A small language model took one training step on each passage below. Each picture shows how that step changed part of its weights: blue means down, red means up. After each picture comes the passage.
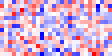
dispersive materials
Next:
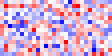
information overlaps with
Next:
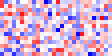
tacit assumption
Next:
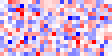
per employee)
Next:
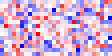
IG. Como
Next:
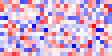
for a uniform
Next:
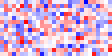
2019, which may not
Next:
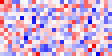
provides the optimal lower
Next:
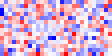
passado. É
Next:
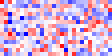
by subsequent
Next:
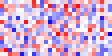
of these subjects
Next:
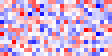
Health and Health
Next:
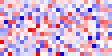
crack tip
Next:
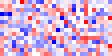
taking into account the
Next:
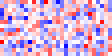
mixing of the
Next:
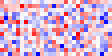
того, как
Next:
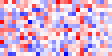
\bibinfo {author}
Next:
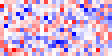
I transcribed the
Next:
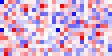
flow solution obtained using
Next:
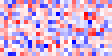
У больных с
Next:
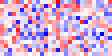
salt marsh
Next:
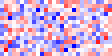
The strong internal
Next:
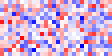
М. : Ad
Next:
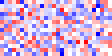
What can be
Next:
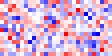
de forma que ela
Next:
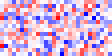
zult U,
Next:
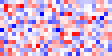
analysis additional data,
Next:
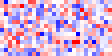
different monitoring methods
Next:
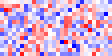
the system; while the
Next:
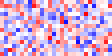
and the average LH
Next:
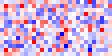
properties of the limit
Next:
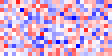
a refletir
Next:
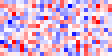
accretion rate in
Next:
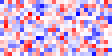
Average Run
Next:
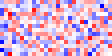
qilish orqali
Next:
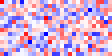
damped periodic
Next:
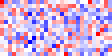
the Haor area
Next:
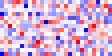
for which waves
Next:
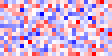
supported by the
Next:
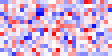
taken over all possible
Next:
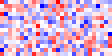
head teachers,
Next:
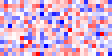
related and their corresponding
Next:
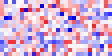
such as breast
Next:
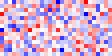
stabilization and
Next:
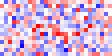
examine how these differences
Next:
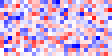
a spectrum quite characteristic
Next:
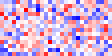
a nontrivial
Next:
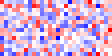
and collaboration on
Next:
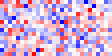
otherwise; the
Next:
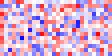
modellarga ham
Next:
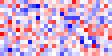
any lawless act
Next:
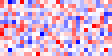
educated mothers
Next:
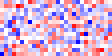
interest was reported by
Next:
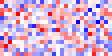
and survivability
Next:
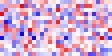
book ⁴
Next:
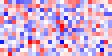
et passim).
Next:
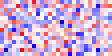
be noted that the
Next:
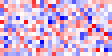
of business has crossed
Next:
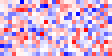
S., Delain
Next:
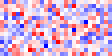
may evolve from
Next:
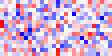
we will take the best
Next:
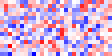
association rule
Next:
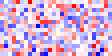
this higher coverage is
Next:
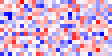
drinking water and
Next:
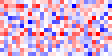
order, size, and
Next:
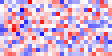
characterizes vortex
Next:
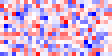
reveal the
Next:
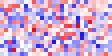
the matter, the
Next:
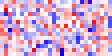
Table VI:
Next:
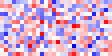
from a nearby
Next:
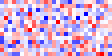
trace our cluster
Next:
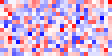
task necessitates
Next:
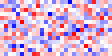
visitors throughout
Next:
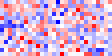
growth processes due to the
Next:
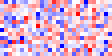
engagement, and
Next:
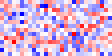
WP2 open
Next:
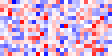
questionnaires and
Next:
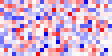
lives of their
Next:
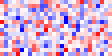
so doing, some
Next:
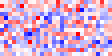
considered, the reduced
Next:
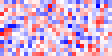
station except
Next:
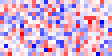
masses, while the
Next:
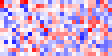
through the wings of
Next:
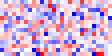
in two countries –
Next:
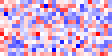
the general case. %
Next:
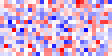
on a Gouy
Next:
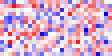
imaging, and
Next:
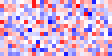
of the Base
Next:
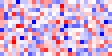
distance is also measured to
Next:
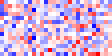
ente pensante
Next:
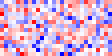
actualmente. Las
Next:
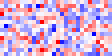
the second brightest
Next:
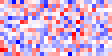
dann noch
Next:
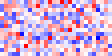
In Mexico,
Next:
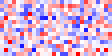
implement the test in
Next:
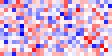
own giant
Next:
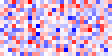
final configuration of 12
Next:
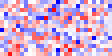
terlabel secara
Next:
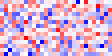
в желудке
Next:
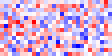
this in mind,
